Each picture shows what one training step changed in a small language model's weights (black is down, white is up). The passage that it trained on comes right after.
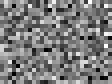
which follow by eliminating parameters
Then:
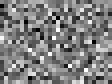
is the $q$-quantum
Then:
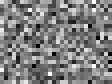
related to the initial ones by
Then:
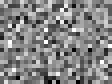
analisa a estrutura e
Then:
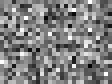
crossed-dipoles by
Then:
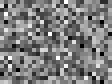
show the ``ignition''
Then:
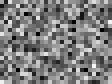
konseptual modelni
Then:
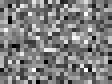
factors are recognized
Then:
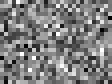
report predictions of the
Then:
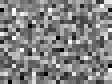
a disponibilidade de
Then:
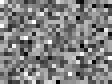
instead of $300
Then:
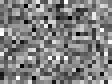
nature of quantum mechanics, or
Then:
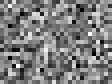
berkembang seiring
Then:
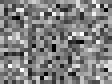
galaxy transforms into stars,
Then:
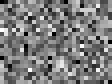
Z's orbit decreased in the
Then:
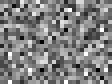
masculino, donde la
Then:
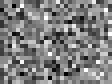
o'zi harakat qilishi
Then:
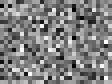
un mínimo del
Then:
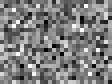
pois ela é um
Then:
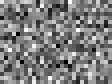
rarely reached in
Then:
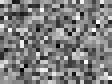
system-aware probing to
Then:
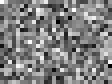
Functional paradigm
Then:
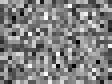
yoki hayot sikli
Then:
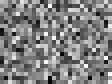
near these spectral positions.
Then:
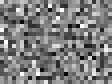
were not well matched to
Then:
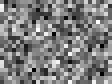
J. P. Coe,
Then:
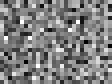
D_p^a H
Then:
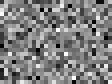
directly inform the spatial
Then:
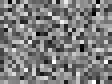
se trata da gestão
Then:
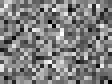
the spin polarization in the
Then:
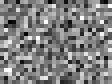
tadpole is given by
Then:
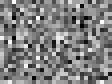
RL algorithm that eliminates
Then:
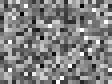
H., The effect of the
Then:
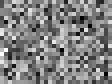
notation of the closed
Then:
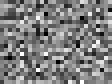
deep belief nets
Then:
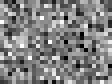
progresse dans la
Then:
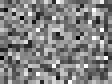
cuadro. Figura
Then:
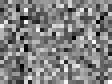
se le habrían
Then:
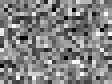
espacios y los
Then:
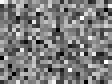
star). More details can
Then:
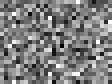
$ by \begin{equation}
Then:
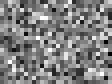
Hong Kong following a
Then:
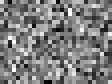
la conciencia particular que
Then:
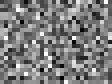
вводя в оборот
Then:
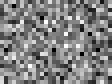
Таким образом,
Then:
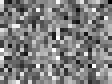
A la derecha, la
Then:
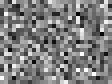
I степень 8
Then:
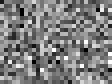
to the polarized energy scan
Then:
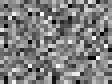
given by \begin{equation}
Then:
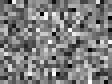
Chirchiq Davlat
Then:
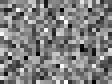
freedom rather than
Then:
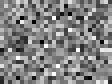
Tairova Nafisa
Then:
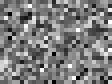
$X$-axis in the
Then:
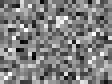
также решается
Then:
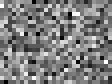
kinds of fermions with
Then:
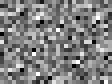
is Griffith's
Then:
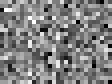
triangle inequality,
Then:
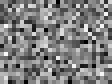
durch Informatiker
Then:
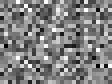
i.e.\ the free
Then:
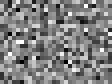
ta télé, le
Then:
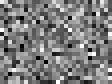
and intensity of the focused
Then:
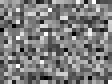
ser lembrado e
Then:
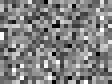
insist aici, e
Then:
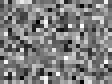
Nirai*. Sree
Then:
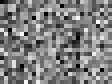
Mean square
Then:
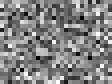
mixture of $p,
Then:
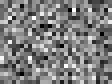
The metal leads are
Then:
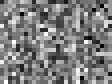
a Bragg spot in
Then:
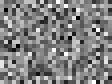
livre, très
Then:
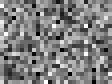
that as mentioned in Section
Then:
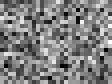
mayor el contenido de
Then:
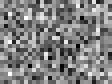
mapping and visualization
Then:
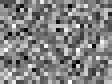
тощо. У
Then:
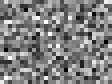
by a decreasing protein
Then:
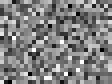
use of long pulses for
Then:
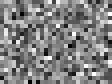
of order $\ell$. Thus the
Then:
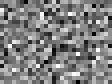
consider \begin{equation}
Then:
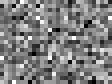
interaction only. It has been
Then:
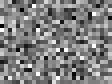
Les champignons
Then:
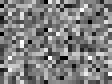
kuchni rivojlantiruvchi
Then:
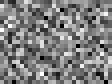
superior, escolhendo que
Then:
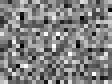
de Nazianzo?
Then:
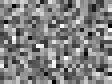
those fluctuations, if
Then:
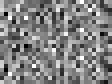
PYTHIA event
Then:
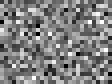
off at a binding energy
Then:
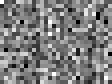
by milling, and to
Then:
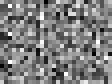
superconducting critical
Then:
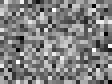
results: the $N_{\rm
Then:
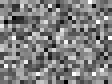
provides the standard performance analysis for
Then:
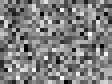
sebagai bentuk
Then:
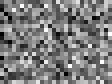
xizmat qilishi mumkin.
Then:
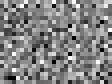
Physics* Vol. 116
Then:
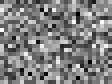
is almost the same as
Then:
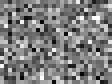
and $\nabla C$
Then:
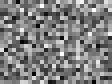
photometric differences since all
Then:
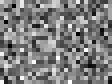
lines are with $\delta_v
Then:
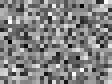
a) su proceso de
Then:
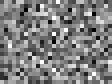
is the mean density), representing
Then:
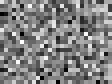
madaniy namunalarni
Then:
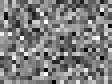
ensure the correct reduced
